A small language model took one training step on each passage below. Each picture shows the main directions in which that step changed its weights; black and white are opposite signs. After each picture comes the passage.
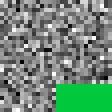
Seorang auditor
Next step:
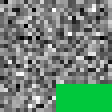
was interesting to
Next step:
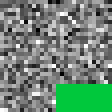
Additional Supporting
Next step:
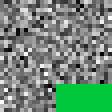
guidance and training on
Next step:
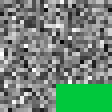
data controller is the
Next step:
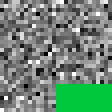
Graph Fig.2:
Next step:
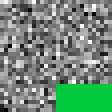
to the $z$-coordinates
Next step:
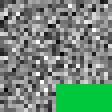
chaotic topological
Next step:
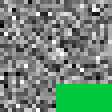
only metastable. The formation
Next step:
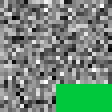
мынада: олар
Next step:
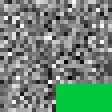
Xususan, qum
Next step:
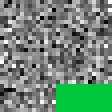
(\ref{uintbound}) we
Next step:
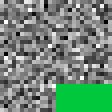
case study on the Voynich
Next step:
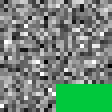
E \subseteq K_1\cdot
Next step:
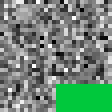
problem. Finally, in
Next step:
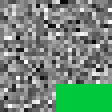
apresentaram menores
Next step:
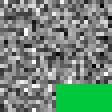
xulq kabi jami
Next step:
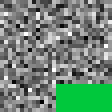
24hours. This was
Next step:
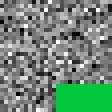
$\beta + k_\beta \,\delta
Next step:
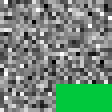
primitive stable representation
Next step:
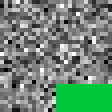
вираз про пролите
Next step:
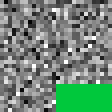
Hospital Semarang,
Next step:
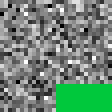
use both notation $\h F
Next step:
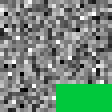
ham tez-tez
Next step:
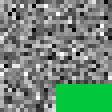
ER expression and serous
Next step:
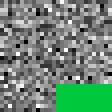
egallash orqali,
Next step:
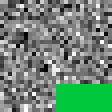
that $\int_M \tilde
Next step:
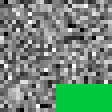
& yes & yes &
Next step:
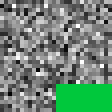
studies rely on limited
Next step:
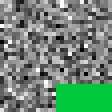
finite group $G$ is a
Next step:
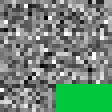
a factor analysis based on the
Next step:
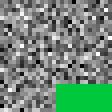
olive residues, which are
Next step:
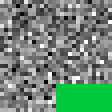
This would strengthen
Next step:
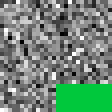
a subset $S \subset V$
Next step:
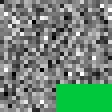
всі сфери
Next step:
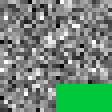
also carried out to determine
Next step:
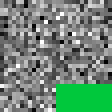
properties of concrete increased
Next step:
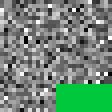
situation an analogue of
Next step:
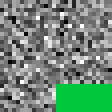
remaining cells are
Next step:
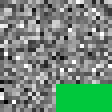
syndrome from the
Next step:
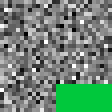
of the work presented here
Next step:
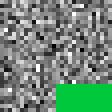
of $f |_\sigma \to
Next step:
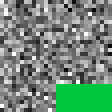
$X$ is partitioned by its
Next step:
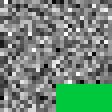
внутренних органов
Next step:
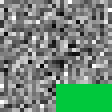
chastotasi polosasi 100
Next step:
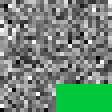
the application to the regional
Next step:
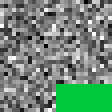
Given a fixed set of
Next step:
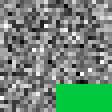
obtain after integration that
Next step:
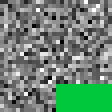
developed Keywords:
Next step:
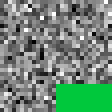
For somewhere in that
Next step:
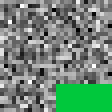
rodziców i
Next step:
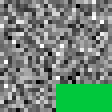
pão de queijo, uma
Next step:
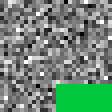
Muhammad Aini
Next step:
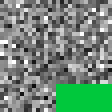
of a DSP process is
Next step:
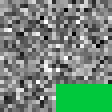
pelo meu processo de
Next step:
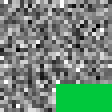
is a 15-acre
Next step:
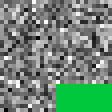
niveau de la pyramide
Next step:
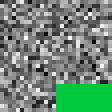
to fit the data [9].
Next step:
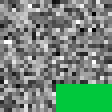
бўлган рус
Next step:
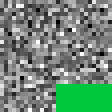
kerak, adolat ila
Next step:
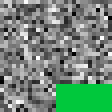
we have ${5k +
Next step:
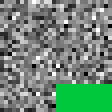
incompressible fluid
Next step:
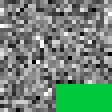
homological integral was first
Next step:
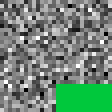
Filtering (CF) e
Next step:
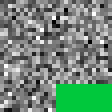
component of the network such
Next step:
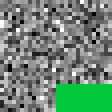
user. "How to
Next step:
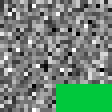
continuous distribution with probability
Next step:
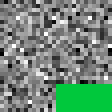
ekish uchun yer
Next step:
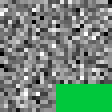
\Bb$ satisfying
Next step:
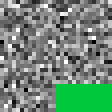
external grids,
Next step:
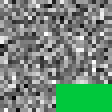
\cap M = \mathbb{C}$
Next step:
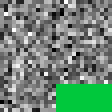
льотної години.
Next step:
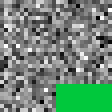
\[ hck = c\ell
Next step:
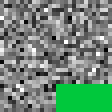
elastic materials
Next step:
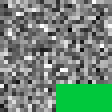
datos ayudan a
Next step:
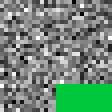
the extended semigroup of the
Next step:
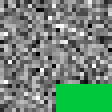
order to support the analysis. It was
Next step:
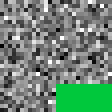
ta‘lim tizimi
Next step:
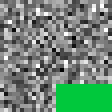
transport term provides the
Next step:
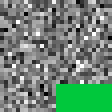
\frac{\curv(t +
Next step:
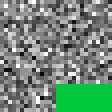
proved to be highly useful
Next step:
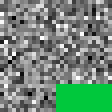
integer objective vector $c$,
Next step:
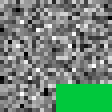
toelichting werden
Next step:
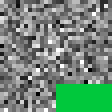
them and listen to them
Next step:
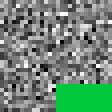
r, s)$. Combining this with
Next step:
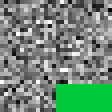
pests and diseases.
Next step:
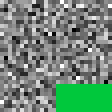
ранній стадії),
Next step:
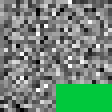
ирода ҳар
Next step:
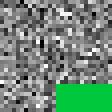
$f$ using colors in
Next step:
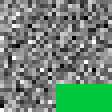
like other sojourners
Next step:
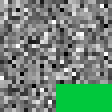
and $S>n$, then $$
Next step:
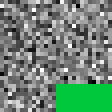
metodikasining predmeti
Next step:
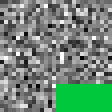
the Voronoi edge.
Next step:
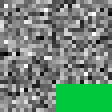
range. Table S3.
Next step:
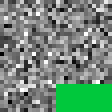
of the product in which they are
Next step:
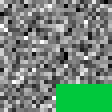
Andreeva Ju.
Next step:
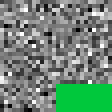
to 87 and all the samples
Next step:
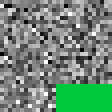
Proofs.} \noindent {\bf
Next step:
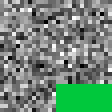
water, and plants. The
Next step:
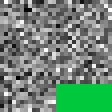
Comparison with other studies
